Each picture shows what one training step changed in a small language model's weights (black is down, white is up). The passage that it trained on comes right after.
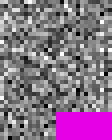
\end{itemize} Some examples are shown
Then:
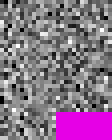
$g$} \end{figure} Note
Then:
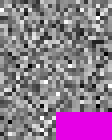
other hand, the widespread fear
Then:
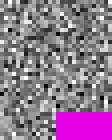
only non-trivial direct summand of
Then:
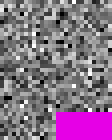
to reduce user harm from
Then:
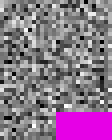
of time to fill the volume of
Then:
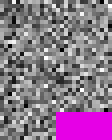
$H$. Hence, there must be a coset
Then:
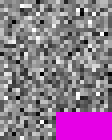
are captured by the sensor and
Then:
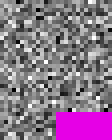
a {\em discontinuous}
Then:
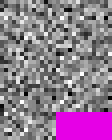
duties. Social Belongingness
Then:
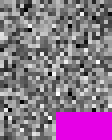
a computer; - Biometric data
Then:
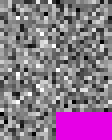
$\epsilon_j$, $\epsilon_k$ and
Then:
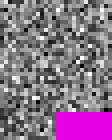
\rightarrow {}^3E''$ and
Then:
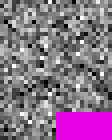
$D$ be the subclass of the set
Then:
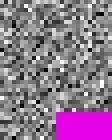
to denote the set of oriented edges and
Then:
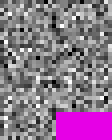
whose coefficients are an average
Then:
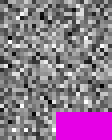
sequence representing a probability measure $\mu
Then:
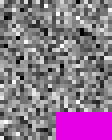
is perfect. \end{Lemma}
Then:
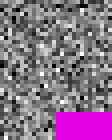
$A_{2n}$ Weyl group
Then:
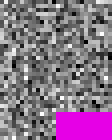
of the $n$ equal dot
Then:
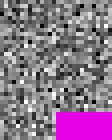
with z qubits in a state of
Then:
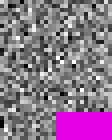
$y$ represent (possibly
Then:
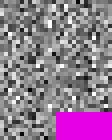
= 1$. Assume that $\alpha :=
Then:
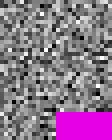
of crystals. This is the
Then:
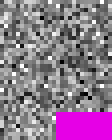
structure of the space of tilings. }
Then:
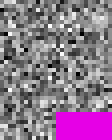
These include mission-critical
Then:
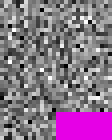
be solved are then \textit{linear}
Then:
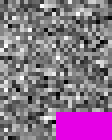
\begin{proof} A rotational
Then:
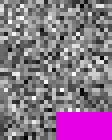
disjoint. (See Figure
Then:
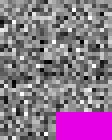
to scattering off thermal
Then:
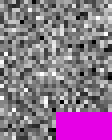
detailed explanation of the
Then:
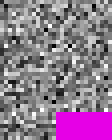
the company. According to
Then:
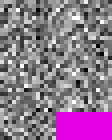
frame in which condition (16) holds, the
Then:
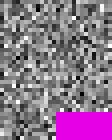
generalise the idea of Kipnis and
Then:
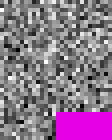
lower semi-continuous ,
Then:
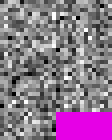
leaf nodes of the tree.
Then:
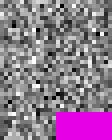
(2021), investors are found to
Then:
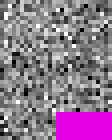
medical terminology, the study of
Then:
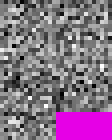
Worksheet For Principle
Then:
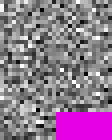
off, and once said:
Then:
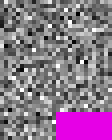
had inverse PsO. Three of
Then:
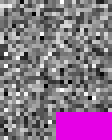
(0)& D \end{pmatrix}
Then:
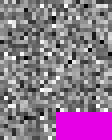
the fractional order increment} The aim
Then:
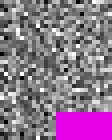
rule for the divergence)
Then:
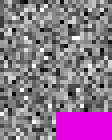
residually finite and $N$ is the
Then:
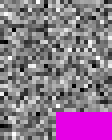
applying the developed model, CE can
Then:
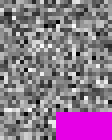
different temperatures and pressures,
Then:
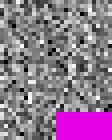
due to industrial waste and
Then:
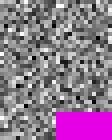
the second part of the covariant derivative
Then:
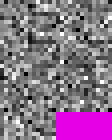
\] This induces a well-defined
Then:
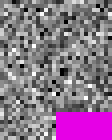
DMP satisfaction, and refer the
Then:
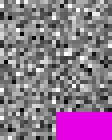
RJA, JAHM,
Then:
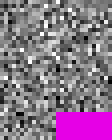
This paper presents a survey for optimization
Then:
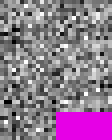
equilibrium. *Human
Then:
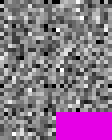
is no ambiguity, we
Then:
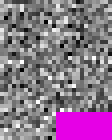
fossil energy carriers for
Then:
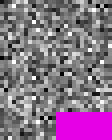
Emohua L.G.A
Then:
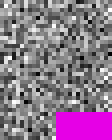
the right triangle commutes by
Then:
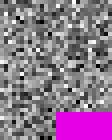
are allowed). We shall also deal
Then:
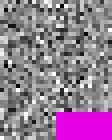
- above 1000 meters, and 8
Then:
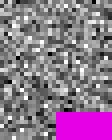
$K\subset\mathbb R^2$ be
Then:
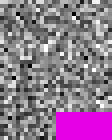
60-minute dynamic sequences
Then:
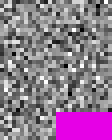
$x\in \partial K$, then there must
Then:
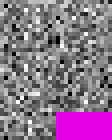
difference between $y_0$ and
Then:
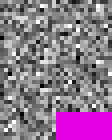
trace map. \qed The following proposition
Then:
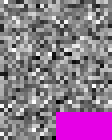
A. Kahor, who
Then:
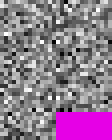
and 20% for testing). It must be
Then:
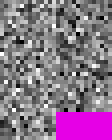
patterns of presentation and management of
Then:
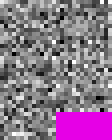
center of the gear is welded to
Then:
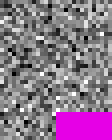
emerging infrastructures are
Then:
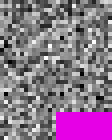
(3) willow for biomass
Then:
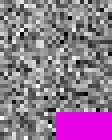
and creating an information system. This includes
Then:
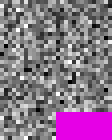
of terms E-ARK vocabs:
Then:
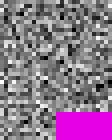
simulator is not always determined if
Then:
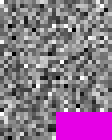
one-to-one correspondence between the set
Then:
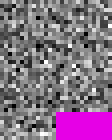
(called \emph{simplified}
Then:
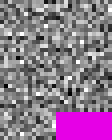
the nonconvex quadratic nature
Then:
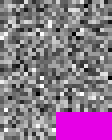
a ``Hamiltonian'' the
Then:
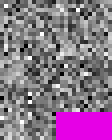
instance of {\it Clarke's
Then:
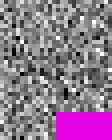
development phases, thereby enabling a
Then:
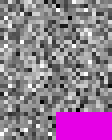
experiences, and praying more than
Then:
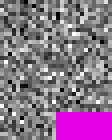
test results ignore the detection of the
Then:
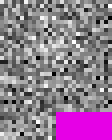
subsequent management of these patients.
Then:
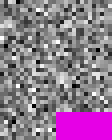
to modulator frequency ratio
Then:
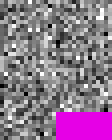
upper bound on the number of initial
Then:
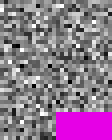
while a significant part of the resources used by
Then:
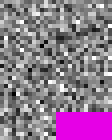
sensing + dust trajectory models
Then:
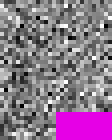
positive correlation between weight and Barthel
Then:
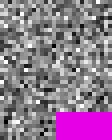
coding (underlining the text in
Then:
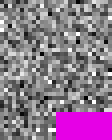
an illustration. \begin{figure}
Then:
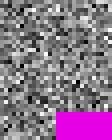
of the Chen group. \begin{lem}
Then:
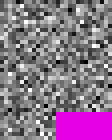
a finite group $G$ is a left
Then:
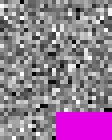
c) with the values (5.526,
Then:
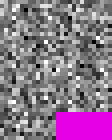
OF THE CENTRAL
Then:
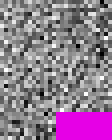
example, the slow manifold is defined by
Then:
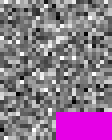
for other relevant educational
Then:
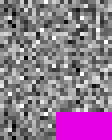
the change of lifestyle in the
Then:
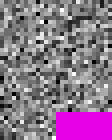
of chronic Bancroftian
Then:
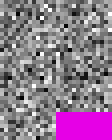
bladed paddle at room
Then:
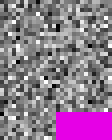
Kahn, J. G.,
